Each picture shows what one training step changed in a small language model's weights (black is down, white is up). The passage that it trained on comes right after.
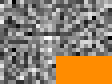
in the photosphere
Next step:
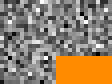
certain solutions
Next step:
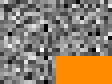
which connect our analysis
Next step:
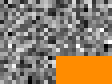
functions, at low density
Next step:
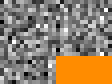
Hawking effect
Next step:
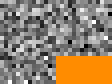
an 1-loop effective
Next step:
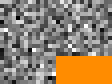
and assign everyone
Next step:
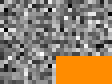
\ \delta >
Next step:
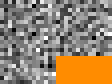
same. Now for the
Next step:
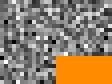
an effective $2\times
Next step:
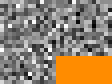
normal Ib/c
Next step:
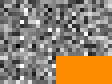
it nonetheless
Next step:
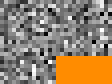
all $\lambda$ (see
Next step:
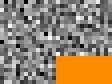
5 Oe. To
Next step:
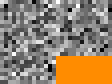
production to all orders
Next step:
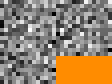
and hence its
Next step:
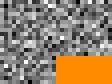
to the observed mean and
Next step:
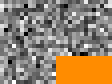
leads to stronger
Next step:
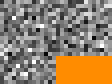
the particles hitting the
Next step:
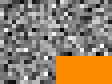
by analytically integrating
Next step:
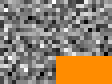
the Belle experiment
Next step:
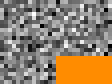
as the $g$
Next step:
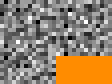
compatibility of
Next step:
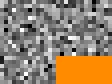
smaller than the symbol
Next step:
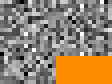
we first run the simulation
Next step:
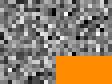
obtained in our simulations due to
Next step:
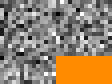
on the gauge
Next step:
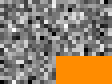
is enclosed between
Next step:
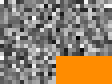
for enumerating the different
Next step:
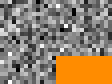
lowest levels of
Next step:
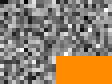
try hundreds
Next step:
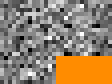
this in terms of the
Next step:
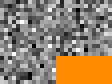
have considered large,
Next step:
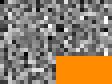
depicted in
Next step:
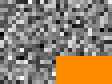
are corrected on their
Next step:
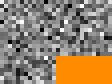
GUTs and
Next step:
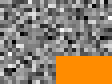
the initial position was
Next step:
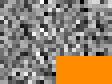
(it is called the
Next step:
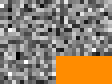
film. A further
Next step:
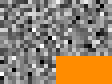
the lack of context
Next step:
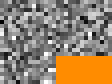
move, the traps
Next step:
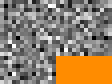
to an arbitrary
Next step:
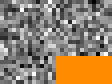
evidenced by our
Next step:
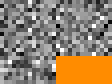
from the effect of a
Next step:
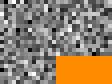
requiring a set
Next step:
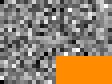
than above 0.5
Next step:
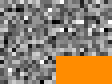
changes can be
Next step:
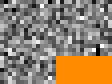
ferromagnetic coupling
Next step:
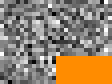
= 0 \qquad
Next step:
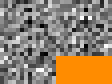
(in the sense used
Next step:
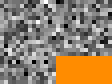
gravitational variables
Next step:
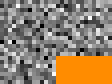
instance, for
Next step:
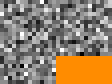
traced through the
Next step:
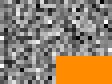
at caustics of
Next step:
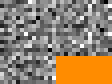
and the index does
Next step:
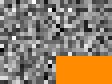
observed, enabling
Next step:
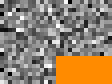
composite singlet
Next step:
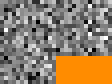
contracting the fields in
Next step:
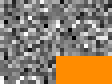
Rev. {\bf
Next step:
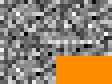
proposed framework
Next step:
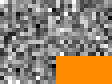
stable filament
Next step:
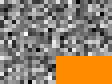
topology by tuning
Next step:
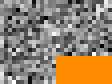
by half for
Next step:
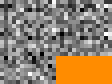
to zero, before
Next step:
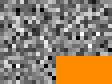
angle between the source
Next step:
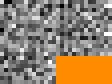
to have a varying
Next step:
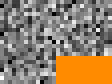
much more efficient
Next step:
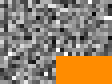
of magnitude higher
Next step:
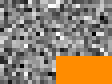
for the fit to the
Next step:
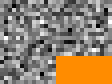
\varphi= 0.
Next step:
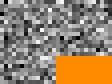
causes for the
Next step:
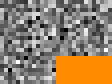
in this work are presented
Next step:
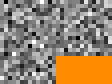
regions where the temperature
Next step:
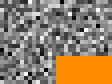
in Feynman
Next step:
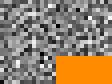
the overall performance. Figure
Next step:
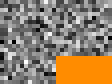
instances of the
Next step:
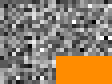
that there may be some
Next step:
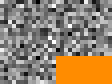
used for research
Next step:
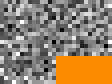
the so-called
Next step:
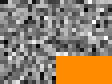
sampling period. The
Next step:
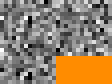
present purposes we
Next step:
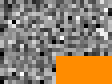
carried out in
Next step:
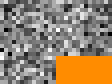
which will be produced per
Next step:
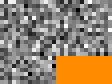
Note: Dashed
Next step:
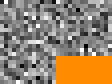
fragments does not
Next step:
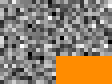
is oriented along a
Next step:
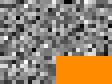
and pions. In this
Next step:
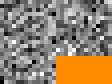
be easily
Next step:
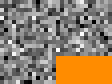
significantly below the expected
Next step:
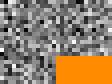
we empirically
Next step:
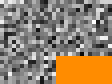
scalability. For large
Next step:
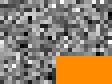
this objective, we
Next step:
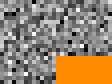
illustrates the
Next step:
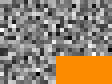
fraction of its material
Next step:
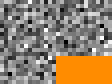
measure the primary mass
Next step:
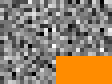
the second sentence is
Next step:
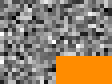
step entails
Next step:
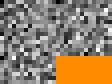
Entanglement between
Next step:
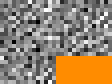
the mosaic phase
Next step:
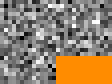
to the event where all
